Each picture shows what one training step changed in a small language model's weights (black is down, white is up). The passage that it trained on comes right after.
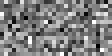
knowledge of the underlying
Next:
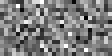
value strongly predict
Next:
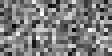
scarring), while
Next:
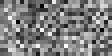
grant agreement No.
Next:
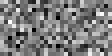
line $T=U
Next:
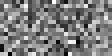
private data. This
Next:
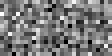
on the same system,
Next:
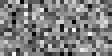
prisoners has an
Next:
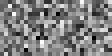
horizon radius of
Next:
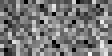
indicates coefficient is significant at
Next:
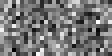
set, using a
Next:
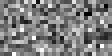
effect from emergent
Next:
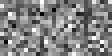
concludes that
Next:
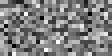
that the bare laser
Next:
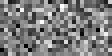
common with our sample for
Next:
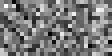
or larger than the
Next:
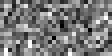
levels. The considered
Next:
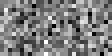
designed to operate
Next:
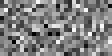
of plateaus at
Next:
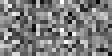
typical implementation of data
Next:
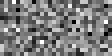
mean 'r'
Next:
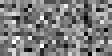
patients Below 30
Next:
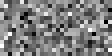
two, it can be
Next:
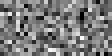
and self-propelling
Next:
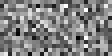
7. Out of
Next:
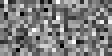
for linear equations). This
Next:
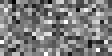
reduced, the molecular flux
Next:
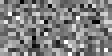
be enforced and
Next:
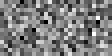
The mixture was
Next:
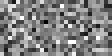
to the wideband
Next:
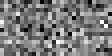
given values of processing
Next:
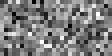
experimental setups.
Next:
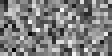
our attention to the
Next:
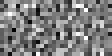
of cube
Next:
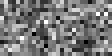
component, DQ
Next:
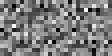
amplitude (top)
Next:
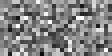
In this chapter
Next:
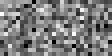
and the data series is
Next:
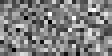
size while ensuring that
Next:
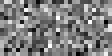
.The 7th and
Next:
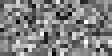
had history of
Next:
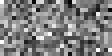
spin rotation symmetry, the
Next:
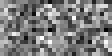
performed by using the
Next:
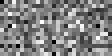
Apart from the
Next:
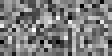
is particularly appealing
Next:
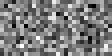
undertaken in
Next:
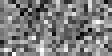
increase with flux density from
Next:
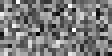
type of model?
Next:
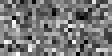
shift in the integration variable
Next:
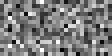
For the regular images
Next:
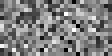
is said to
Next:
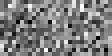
length is 1s.
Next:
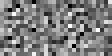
transmitting is
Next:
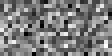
Processing. In
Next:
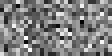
messages and
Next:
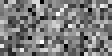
the following notations:
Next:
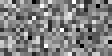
advantages in medical image
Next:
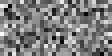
black holes studied
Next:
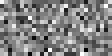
6. Reasons
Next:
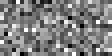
phase space, a
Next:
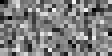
magnet was designed by
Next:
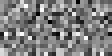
of preparing
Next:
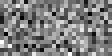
that are fixed in a
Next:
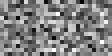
we can test this
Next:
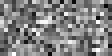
due to their wider
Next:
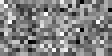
here suggest that AGN
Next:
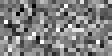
a hydrodynamic
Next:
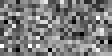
rate up to 4
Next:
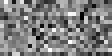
and special geometry},
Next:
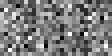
our line list. In
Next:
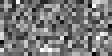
level due to the relative
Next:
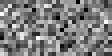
the mother's of
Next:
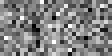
the Hamilton
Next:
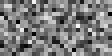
They are associated with several
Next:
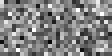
in Denmark this
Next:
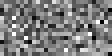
perception and
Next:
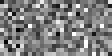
of almost all of
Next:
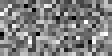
the energy of the first
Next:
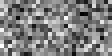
variations presented multiple
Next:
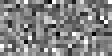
removal of important
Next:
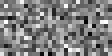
and so classical
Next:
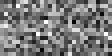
- copy
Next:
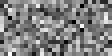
as “Apswa
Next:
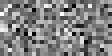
the latter acting
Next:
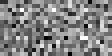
WPs 2,
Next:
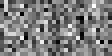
for the full range of
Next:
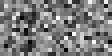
are recommended) which
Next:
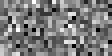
from data set at least
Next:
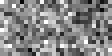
target neutrino experiments
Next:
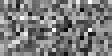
business. So there exist
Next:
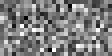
of Theorem 2,
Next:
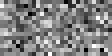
cases the results shown by
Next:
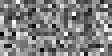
results of my
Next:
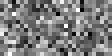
external morphology.
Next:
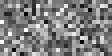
the binder and a
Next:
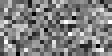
that we have introduced a
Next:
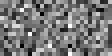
rule. The
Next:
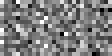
respective fields can be
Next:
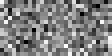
functional theory simulations were performed
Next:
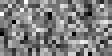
also a local change of
